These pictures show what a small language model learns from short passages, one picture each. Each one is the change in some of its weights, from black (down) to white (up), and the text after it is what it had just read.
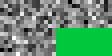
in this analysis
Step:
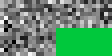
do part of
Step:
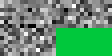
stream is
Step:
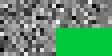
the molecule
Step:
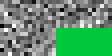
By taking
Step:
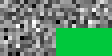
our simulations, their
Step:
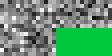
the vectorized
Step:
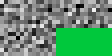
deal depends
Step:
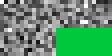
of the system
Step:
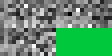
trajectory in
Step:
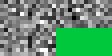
which correspond
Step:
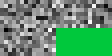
the cases
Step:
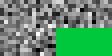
on four
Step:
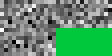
fixed point of
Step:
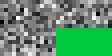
time, the frequency
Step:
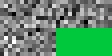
the 2D
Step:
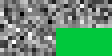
close relation
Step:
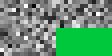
solution, as well
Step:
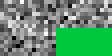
plot the
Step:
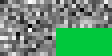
Such an
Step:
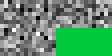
for final state
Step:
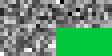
to interaction of the
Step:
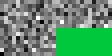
on collinear
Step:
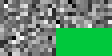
where the flow is
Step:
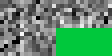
model it is
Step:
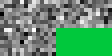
displays a
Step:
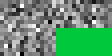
is it possible to
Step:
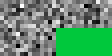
is accurate
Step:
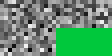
for rotation and
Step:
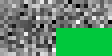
span between the
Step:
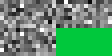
is proposed for
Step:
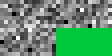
a typical
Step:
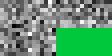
simple generalization
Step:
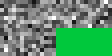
v}$ equal
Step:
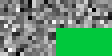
by adding to
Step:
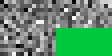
$S$ and
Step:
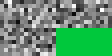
more impact for
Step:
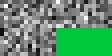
like this:
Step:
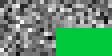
would expect to
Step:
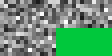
and spatial
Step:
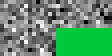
potential cosmological
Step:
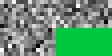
is neither
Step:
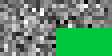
interpretation to
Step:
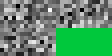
As we shall
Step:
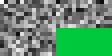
of what
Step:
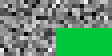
the form of two
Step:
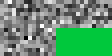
to Fe
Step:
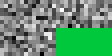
the assumption
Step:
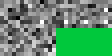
at low radio
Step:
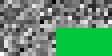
after correcting to
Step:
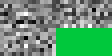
regard we
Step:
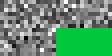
components. The
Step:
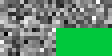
radial component
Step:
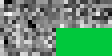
board. We
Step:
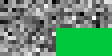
one year).
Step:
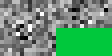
SG order at
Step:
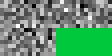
our proposed
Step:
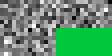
that owe the
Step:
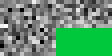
why a quantum
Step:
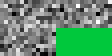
a broad
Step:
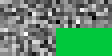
show the potential of
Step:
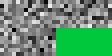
the tangent
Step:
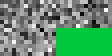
that time )
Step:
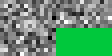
In this paper,
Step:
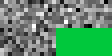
= {Using
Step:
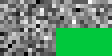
it should be
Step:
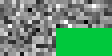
the dyad
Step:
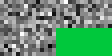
with additional
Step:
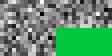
models by asking
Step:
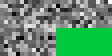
a higher cost
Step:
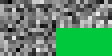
consistency at
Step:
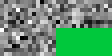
Phys.\ Rev.\
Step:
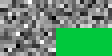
the jet
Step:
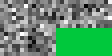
wave vector
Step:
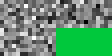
boundary effect from
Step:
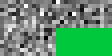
description of
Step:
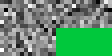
K, are
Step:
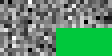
clusters that are
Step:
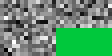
the gas
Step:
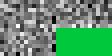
our experience
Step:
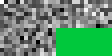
of the scattering
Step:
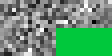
are partially
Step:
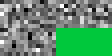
than what one
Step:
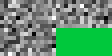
point P and is
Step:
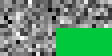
together with
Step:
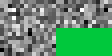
performance gains
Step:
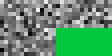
below, by
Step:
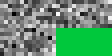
a fixed point
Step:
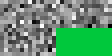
appearance on
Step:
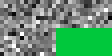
the MC
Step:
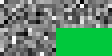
regions of the
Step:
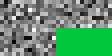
the finite number
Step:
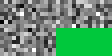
do this in a
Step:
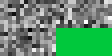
high sensitivity
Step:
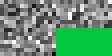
as in the
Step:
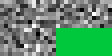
If the above
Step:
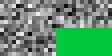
action of the
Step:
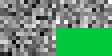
the long-term
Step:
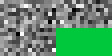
formula is a
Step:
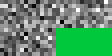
this model is the
